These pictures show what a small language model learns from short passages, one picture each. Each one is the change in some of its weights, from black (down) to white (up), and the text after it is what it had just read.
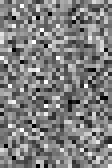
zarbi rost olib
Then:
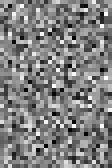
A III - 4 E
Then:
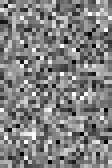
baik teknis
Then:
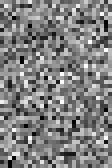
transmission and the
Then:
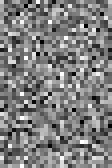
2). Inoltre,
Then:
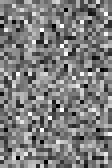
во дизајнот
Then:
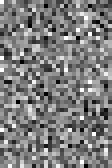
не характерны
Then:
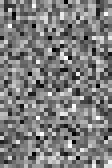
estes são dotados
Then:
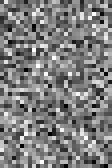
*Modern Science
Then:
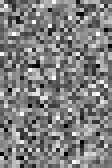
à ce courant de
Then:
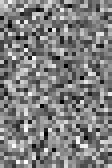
probidade impõe ao
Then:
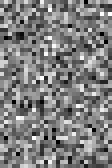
*Assessment for
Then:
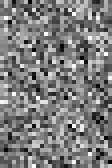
rivojlantirish va ularga
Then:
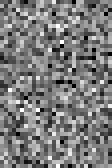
mesma postura
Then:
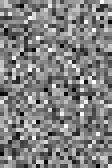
(ciò che
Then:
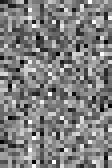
lidocaína en
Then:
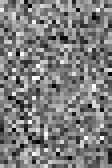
One of the prominent
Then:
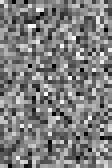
sifatida va shu bilan
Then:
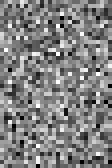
3) Essa visão
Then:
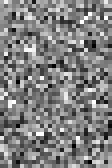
parviennent pas
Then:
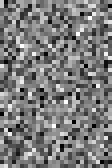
silvestres y de
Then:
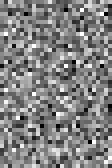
yashil bargli
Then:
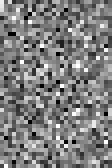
pacientes ou informações
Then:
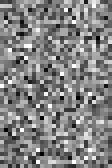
K, Fradelos
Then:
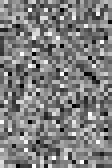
cierto modo a la
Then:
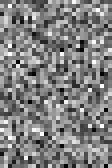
dan rekreasi dan
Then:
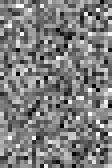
в современной
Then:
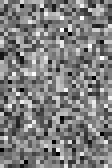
sumamente activo,
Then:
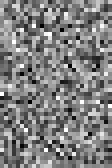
Il ressort de
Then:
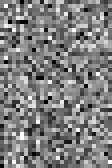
Kriterien sowie
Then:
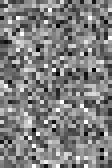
em estudo. A
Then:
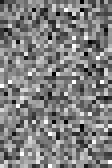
arasında anlamlı bir
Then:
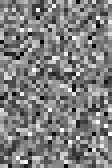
tashkilotchisi sifatida
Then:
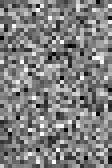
de integración y
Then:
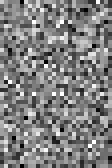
1 Employed
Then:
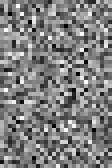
fracasaría, no
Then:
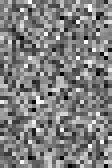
dinamikasi va
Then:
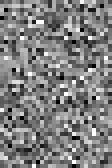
emas, balki
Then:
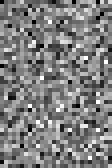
69 (motina)
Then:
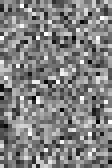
Para entender essa
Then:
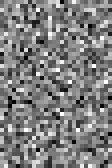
Peter, Paul
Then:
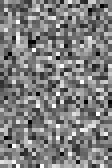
define la información
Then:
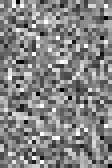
Sendo assim, o
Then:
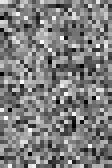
em analisar e
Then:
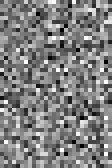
um dos setores com
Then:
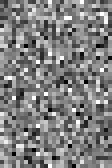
ғамгин бир
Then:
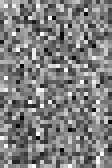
esa yuqori
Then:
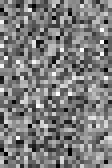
przy ulicy
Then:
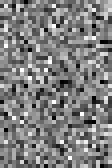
протоколів є
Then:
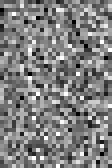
матеріалів та
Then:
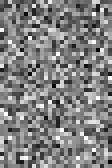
aprendendo. Por
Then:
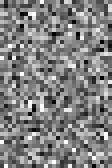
statistics for the
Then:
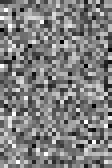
dos mil reales en
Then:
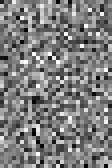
menjadi budaya
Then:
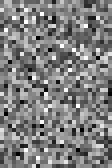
Science to EU
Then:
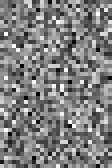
farqiga teng
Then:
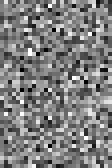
А. Карась. –
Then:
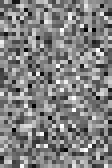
exclusión más
